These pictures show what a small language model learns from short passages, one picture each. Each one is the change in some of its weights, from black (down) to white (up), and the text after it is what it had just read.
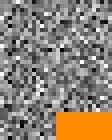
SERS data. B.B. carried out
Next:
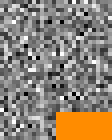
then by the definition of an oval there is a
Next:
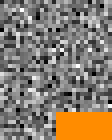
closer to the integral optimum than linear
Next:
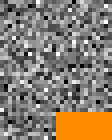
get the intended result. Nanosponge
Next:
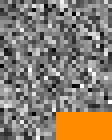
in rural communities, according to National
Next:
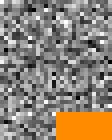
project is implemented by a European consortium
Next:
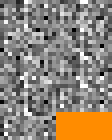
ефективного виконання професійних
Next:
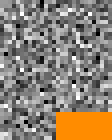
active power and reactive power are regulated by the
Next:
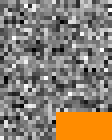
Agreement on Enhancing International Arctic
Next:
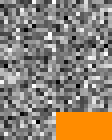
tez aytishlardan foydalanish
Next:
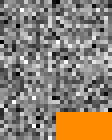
respects to Elders both past and present.
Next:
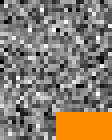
mentor with the necessary credentials to
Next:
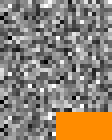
For the purpose of the study, and in order to
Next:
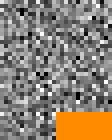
de problemas inversos. Las
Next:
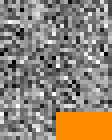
manteniendo así vigente el
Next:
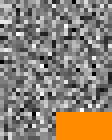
realities of a street, neighbourhood,
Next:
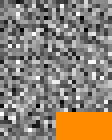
$G$. Finally, the equivalence between (a)
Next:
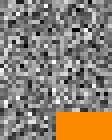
research approach. field data was obtained using structured closed
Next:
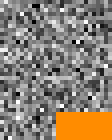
e'tirof etilib, davlat
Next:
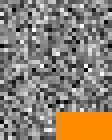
some standards, whereas alerting latency
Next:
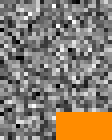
show no presence of the wake vortices.
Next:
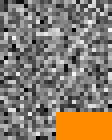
PSO starts with a population of random solutions
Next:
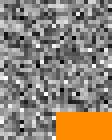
orqali, shuningdek,
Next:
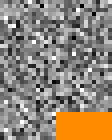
as TCP and UDP are present in both
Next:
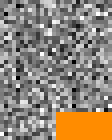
the results of the FE study for the investigated test
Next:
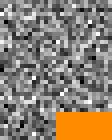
de Bogotá: MEN. -
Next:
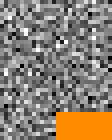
a Riemann surface of large genus,} Invent.
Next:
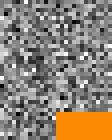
Кўриняптики, бу
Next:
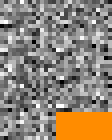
A.; GARDNER, B.B.;
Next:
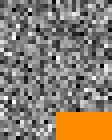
the tale “Three Brothers and
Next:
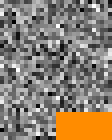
a food waste case. Students were assigned to
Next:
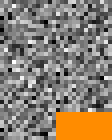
turli sohalarda ushbu
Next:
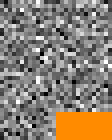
Lie subalgebra of $\ggo^{\CC}$ which
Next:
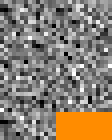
machine precision, so that roundoff error is
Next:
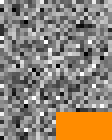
next phase(s) of the project.
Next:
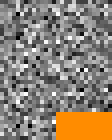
concept that the selected alternative must have the smallest
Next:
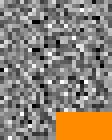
сводит историю к
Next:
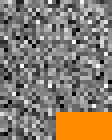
relevant problem in today's music production technologies. In
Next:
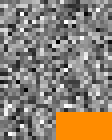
more details). But, with a few notable
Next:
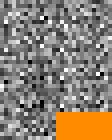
низолари кўпайиб
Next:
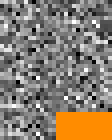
the dry evergreen forest through the
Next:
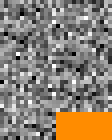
reduced UVB- induced vitamin D
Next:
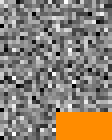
data on PCRS scale. DV,
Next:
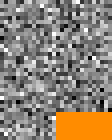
results obtained in the research (rolling windows
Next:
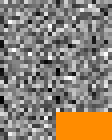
їх посадових чи
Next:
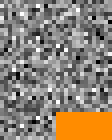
\cdot \ra\right)$, the space of
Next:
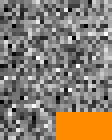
of executive organs (muscles and
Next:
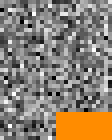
between mother and fetus is through music
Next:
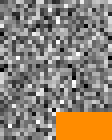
limitation. Farmers in Oyo State
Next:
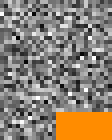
of them have lost their jobs at the time
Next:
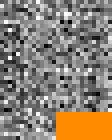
*stop/ila -i -e
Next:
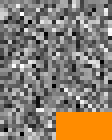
in good stead with regard to Schindler's
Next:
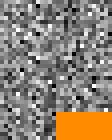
as part code method is also proposed in this framework to
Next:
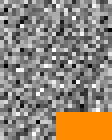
Aleksiyevich va Vassa.
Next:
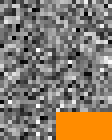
the threats they face due to the presence of
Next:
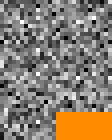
este tipo de abordaje los argumentos
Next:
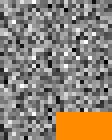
бориш асосида,
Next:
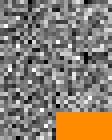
e Socha (2014) ressaltam que
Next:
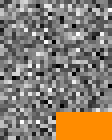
insight to bridge the gap between two functional
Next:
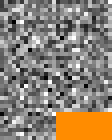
systematic way to go from continuous-time curves generated
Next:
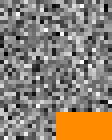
2019). It is a pertinent factor affecting
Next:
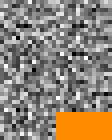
of CNFs and SiC_p were
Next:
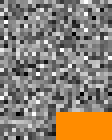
with secured tenure in many relocation
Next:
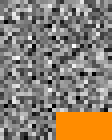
que, segundo Woodhams et al.
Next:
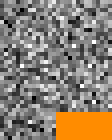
1 are project-based activities with guided literacy
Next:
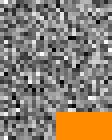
polynomials $\phi_{n}(y) =
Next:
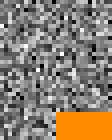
a tool for fraud prevention. In a
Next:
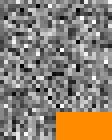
(unpublished manuscript)
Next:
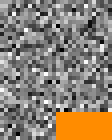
тех случаях, когда
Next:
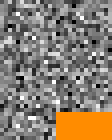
ultimately conversion through conquest.
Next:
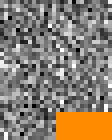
finitely generated ideals in $R$ is
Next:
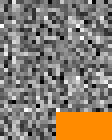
connected manifold with a torsionfree connection $\nabla$
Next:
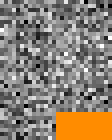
CC BY license as a set of
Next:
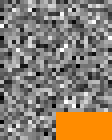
is averaged over a long period. Afterward more
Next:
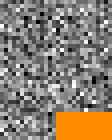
constructions of previous sections in the following theorem wich
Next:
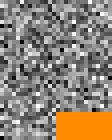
extremadamente elevada, una constante de
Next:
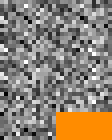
materiallari asosida tahlil qilinib,
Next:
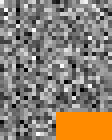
into various strategic frameworks, including, most
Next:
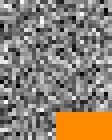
determined by area of heating, which can be in
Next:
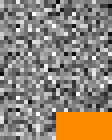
daniellii* morfologik va
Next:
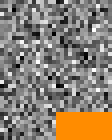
$a_{2k}$'s to be equal
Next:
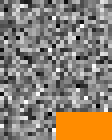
orbit closures. Similarly, the inclusion of embedding
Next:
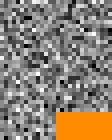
antimicrobiano para o menor
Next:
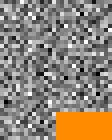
кн.: Фольклор и
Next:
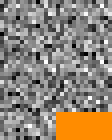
E AO FEMINICÍDIO EM
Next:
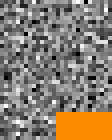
the Kazakh public and encouraged them to
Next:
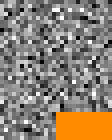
differential form 10. \begin{equation*}
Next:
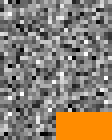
did not analyze data related to the requested
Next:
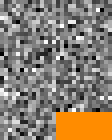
but there is good correlation ($R^2$ is
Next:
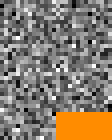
lead to low NO_x formation. Fig. 8
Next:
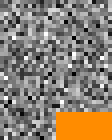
intended interpretations and let $\cal T$
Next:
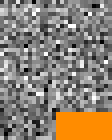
lower pasture belt, in contrast to the upper
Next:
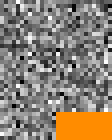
the vector of $n$-dimensional state variables,
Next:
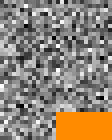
ambiental en la Amazonía.
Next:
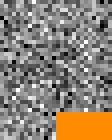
mundo, visando a erradicação do
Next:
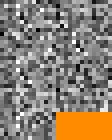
современного образования является
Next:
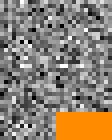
with previous studies (Muhammad &
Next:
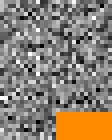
Northeast India but it is evident
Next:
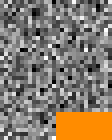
\$200 million per year to the
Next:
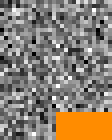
\ref{def2}. Throughout the
